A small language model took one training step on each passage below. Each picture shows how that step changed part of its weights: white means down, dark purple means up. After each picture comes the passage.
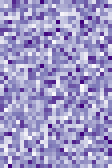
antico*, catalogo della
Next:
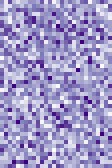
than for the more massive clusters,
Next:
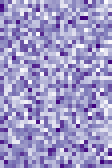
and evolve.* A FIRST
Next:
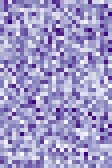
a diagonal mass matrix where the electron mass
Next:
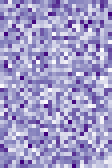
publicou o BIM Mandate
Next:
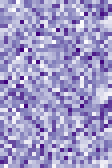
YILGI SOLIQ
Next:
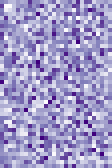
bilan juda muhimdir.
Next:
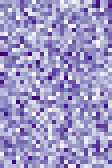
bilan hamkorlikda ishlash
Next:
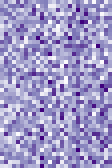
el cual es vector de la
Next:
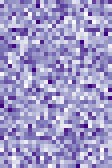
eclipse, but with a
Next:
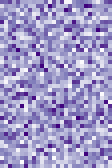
on the detuning between the resonance
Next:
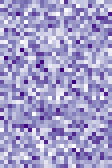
As the ability and robustness of
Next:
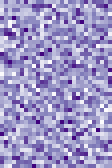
rice pest in India,
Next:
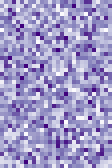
the Blade Element
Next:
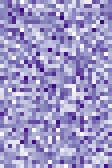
является частью
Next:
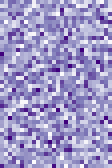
learners acquire the necessary skills
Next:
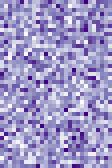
este sentido, Catalá
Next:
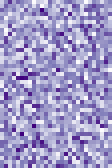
topics of digitization,
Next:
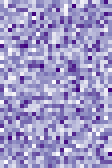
be determined by requiring that the
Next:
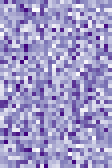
maneira forçada e
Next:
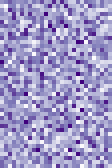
light sterile neutrinos are
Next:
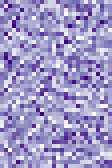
milliy til imkoniyatlariga
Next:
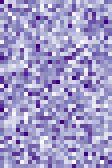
development of integrated protection systems. In
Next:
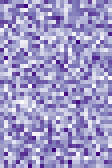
and protein synthesis, helping
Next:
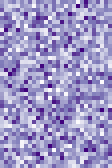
marketing concept is indicated. There are
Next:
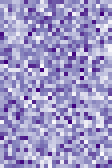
glacier foreland
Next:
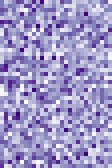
Australian Museum,
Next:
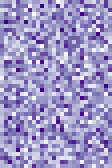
стране работа по
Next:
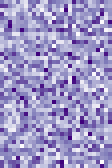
there is no way of splitting these
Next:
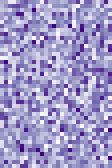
que vivían los diferentes
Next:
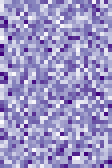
έρευνα σε
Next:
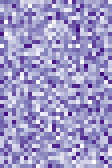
ikki yirik
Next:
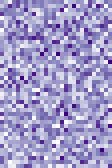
find that the numerical and analytical results
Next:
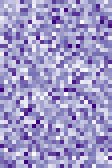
of the instantaneous value and
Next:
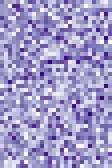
the observed large quench factor and
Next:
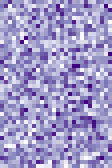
have been examined in detail through optical
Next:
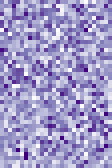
education, policies, teamwork,
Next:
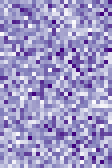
ongini bilimlarni
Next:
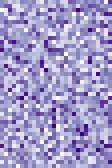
for the harmonic oscillator with
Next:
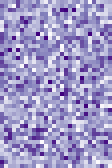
obtained analytically. In most applied problems
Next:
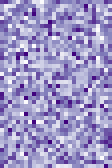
will not change the extinction of
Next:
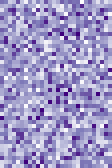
Article 17 underscores the
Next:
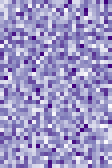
xazinasining eng ¹
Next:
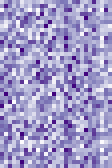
bo'lar edi. Bu
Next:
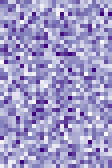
Bergen bewegen können.
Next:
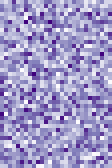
analysis on domain ontologies performed in
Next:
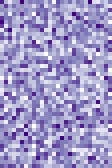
from the concealed region.
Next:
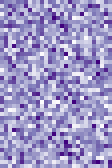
volunteers who did not take
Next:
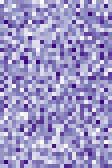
Давлат стандарти
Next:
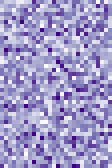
(\ref{sym}) the integrated
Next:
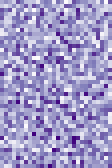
(\ref{simple}). This implies
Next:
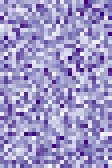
in a survey manner. The most
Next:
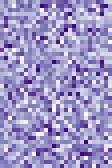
consists of a proactive, structured
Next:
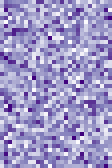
*n*-hexane. The
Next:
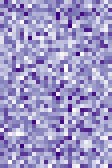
Part of the Financial
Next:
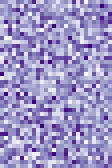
в зарубежных
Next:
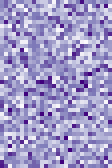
of the radiation field freeze in after
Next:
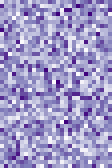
it is one of the processes that the
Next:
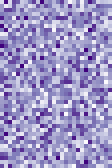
tasavvur insonning
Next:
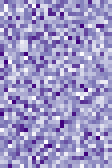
being made to optimize energy recovery
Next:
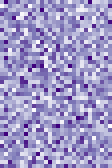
depend on the details of the model,
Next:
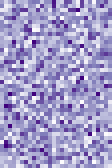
Governing Equations To
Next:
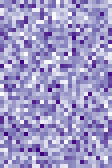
pasados que nos ayudan a
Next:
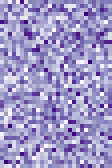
the renormalized helicity source
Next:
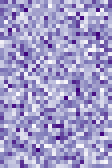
acoustic insulator by the
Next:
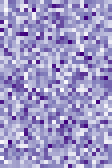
Journal Impact Factor
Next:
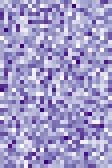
usullari bo'yicha
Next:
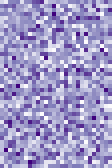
hydrodynamic quantities and some cross
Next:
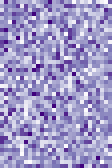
l'inventario redatto
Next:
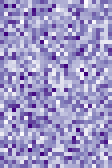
foi o escritor Isaac
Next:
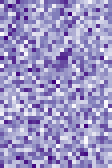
classified as armchair,
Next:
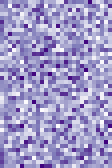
are almost identical over this large
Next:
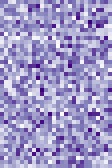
neural network for human pose
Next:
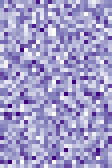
yang dapat diberikan adalah
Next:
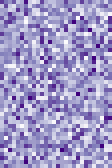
of intellectual property,
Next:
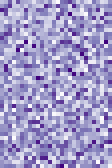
de corrélation,
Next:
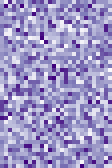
μ s has been measured for OAM
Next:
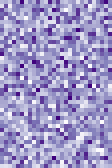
not mention space itself. , not
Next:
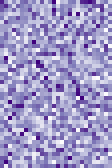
[5,6]. According to
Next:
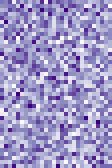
standardized and custom-defined
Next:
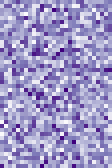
five range implemented. This range was used
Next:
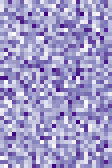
встановлених в
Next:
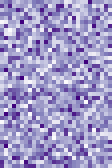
Shu tariqa,
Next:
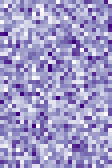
seu foco principal,
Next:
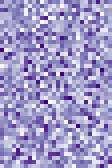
using double-precision
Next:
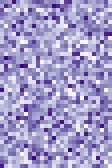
analysis of the sharp knife
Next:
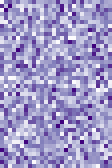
all simulation of imaginary-time
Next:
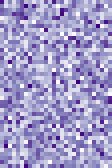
operational efficiency and optimize resource
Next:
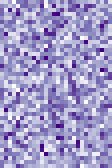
well-accepted treatment for the
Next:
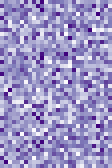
BO'C, OL and
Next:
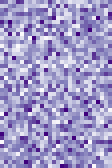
investors and attracted the generation
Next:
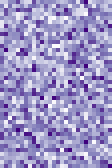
um familiar, é,
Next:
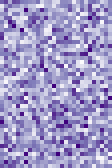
on the small region eventually lead to
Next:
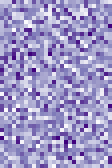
no campo natural, ora
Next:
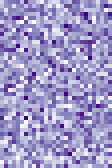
мог бы возразить,
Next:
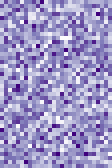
ABC effects on the location of
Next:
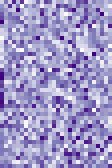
untuk menjaga integritas dan
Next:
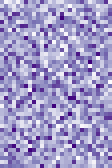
which can occur during the growth of
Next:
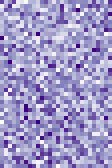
single, synchronic
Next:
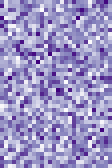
FLG on Cu, showing
